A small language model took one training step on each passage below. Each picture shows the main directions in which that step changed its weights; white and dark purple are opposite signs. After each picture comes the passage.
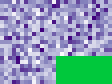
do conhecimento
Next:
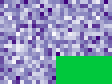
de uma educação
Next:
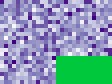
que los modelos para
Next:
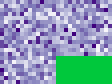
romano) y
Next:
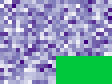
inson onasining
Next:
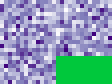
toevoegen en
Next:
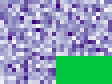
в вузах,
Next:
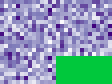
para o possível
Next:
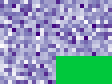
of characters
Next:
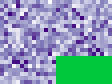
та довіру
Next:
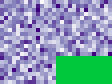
(2 sessions
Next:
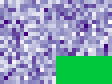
usılı jol
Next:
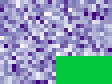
Bu, “kendim
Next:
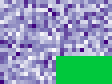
exposto, o
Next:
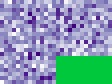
nicht aus, um einen
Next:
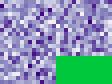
ejemplo, se
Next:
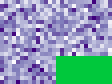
del proceso de
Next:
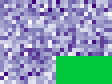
które pod
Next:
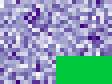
yagona hab
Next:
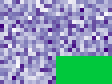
en cada uno de
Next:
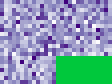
APA do Rio
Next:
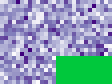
va ba’zi
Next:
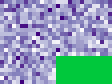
a produção de
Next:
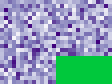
yangi til
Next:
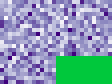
enseñar de
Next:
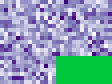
ورد في
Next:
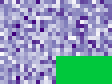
и народов,
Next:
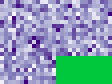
от заморозков
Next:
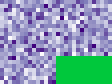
the Tashkent
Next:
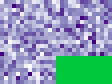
и уровню
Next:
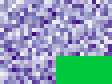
las chicas pues
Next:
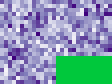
shakllangan. Bu
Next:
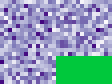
akan dituangkan
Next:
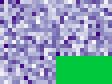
том, когда
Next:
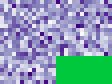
de organiza-
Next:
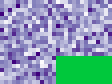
conceptos, se
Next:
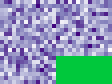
gobierno de
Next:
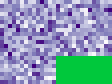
fuertes que
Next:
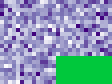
Saúde da
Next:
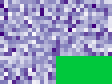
from the US,
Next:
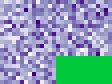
de la Habana
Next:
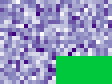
Afinal, os
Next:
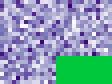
и природы,
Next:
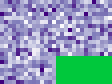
ham, tilning
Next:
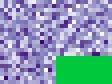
de cor vermelho
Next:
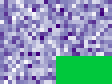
качеств, как
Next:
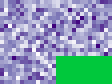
Черном и
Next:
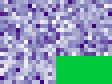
har bir shaxsning
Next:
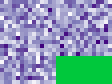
Para coletar os
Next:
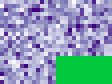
digital economy
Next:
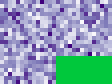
xom ashyoni
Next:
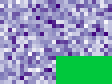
moins rendu
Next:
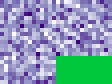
ни один
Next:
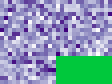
nos émotions et
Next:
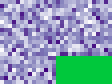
Cette classe
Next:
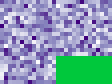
Основание для
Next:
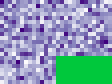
Gattungen wie dem
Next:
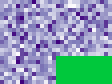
6. Прудов
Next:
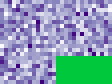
usuario final
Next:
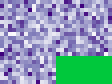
presente artigo tem
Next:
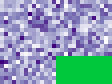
Con su respectiva
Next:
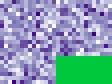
des sociétés
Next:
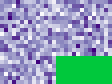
peut alors
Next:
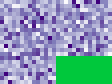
Evidence from
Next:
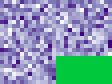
se utilizan
